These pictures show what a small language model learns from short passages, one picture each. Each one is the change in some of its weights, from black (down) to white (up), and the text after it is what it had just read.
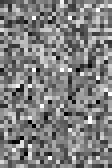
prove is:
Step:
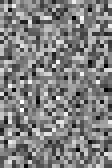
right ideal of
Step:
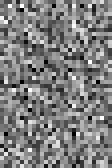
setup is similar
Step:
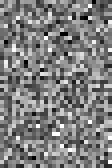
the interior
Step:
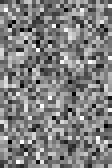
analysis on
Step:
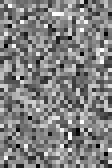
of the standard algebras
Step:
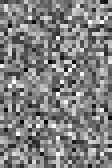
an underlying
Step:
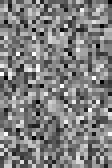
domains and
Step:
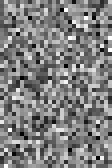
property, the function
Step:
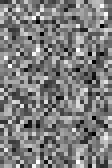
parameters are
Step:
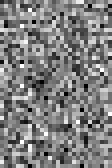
is a strong
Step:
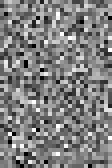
the cycles
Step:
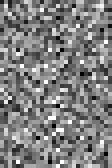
in compression
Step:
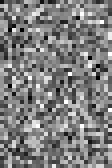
reduces by
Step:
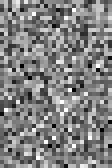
$u$ by
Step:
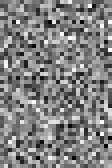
the patient
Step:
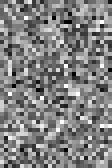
probability density
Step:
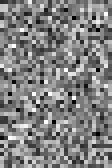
control systems
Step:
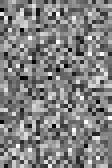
subgroups, let
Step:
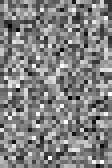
and denoted
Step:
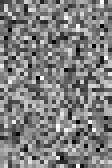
integral for the
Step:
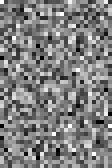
work includes these
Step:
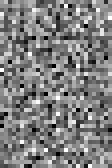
r$. To
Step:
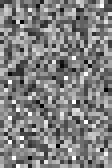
of Mayer
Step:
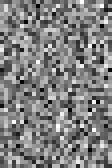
graph of the
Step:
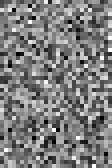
The following formula holds
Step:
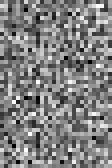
nor on the
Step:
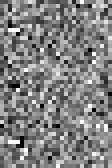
which are defined in
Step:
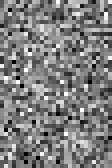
We average
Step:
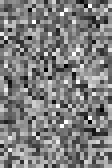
setting is the
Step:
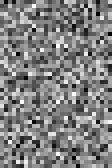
notations: as
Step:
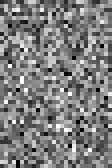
terms of the form
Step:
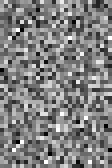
we define the associated
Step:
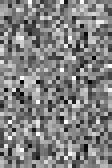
testing simple
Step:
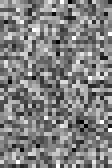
an additive
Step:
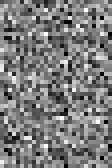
l}$ be the
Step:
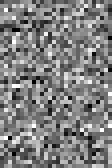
also introduce
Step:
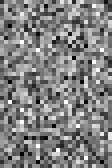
lower and
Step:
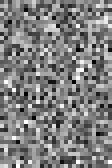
integer n and some
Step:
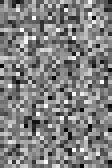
-- gives rise
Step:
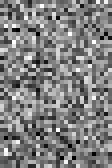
us to obtain
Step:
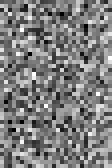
a properly
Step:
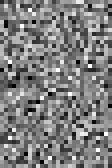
is based on
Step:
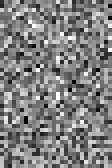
the exact sequence
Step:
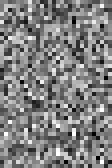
vertex set of
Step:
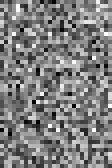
cross denotes
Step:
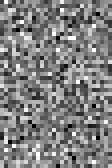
cone is
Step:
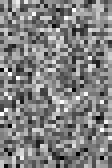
$y$ in
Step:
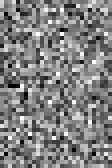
are labeled
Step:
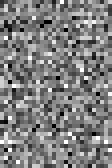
will find it
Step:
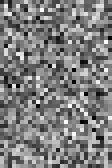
in the span
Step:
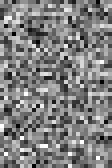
collection of
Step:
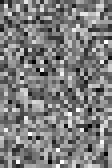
in this case their
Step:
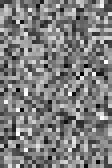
of all bounded
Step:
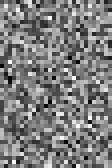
to quasi
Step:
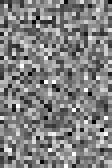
on $\omega$,
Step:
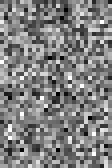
unique. Hence,
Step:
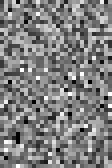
In the construction of
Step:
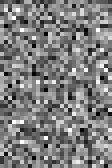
discuss how
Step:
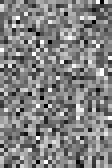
symmetric matrix $$
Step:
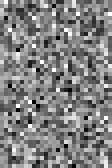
\in T$
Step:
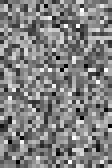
two variables of
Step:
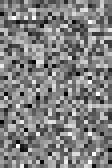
follows that for
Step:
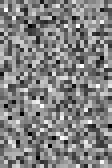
state of
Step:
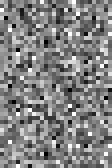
\in V $
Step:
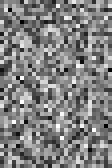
form of the
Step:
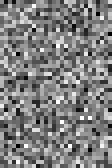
notations of section
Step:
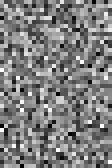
boundary components of
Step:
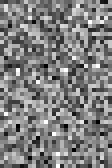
an equivalence
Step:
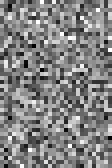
the particular case of
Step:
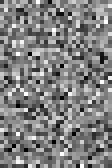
A topological
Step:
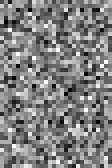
\otimes \ldots
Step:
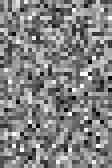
$i \in
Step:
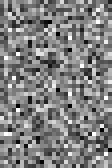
by Hong
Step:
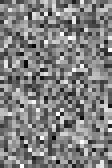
the set of
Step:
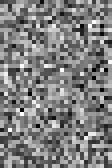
called independent if
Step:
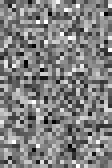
the fact that the
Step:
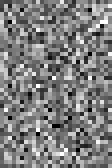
Lie algebras.
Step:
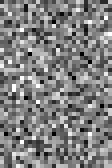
a subfield
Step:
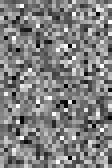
\le u
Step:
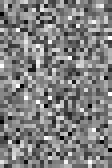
we have that
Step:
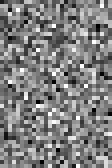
than 1. The
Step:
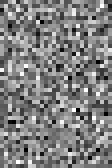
for numerical
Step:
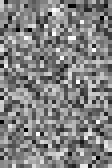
conjecture for
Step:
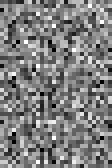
author proved
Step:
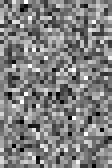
$\alpha.$ Then
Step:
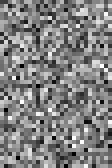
properties $A$
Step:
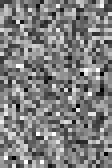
of this proof.
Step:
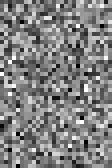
roots of
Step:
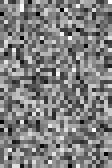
to the metrics
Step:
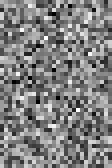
rise to an
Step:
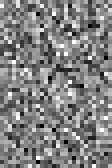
1$ the theorem
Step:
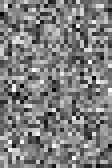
we removed
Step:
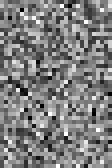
that larger
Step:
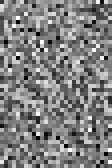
In the symmetric
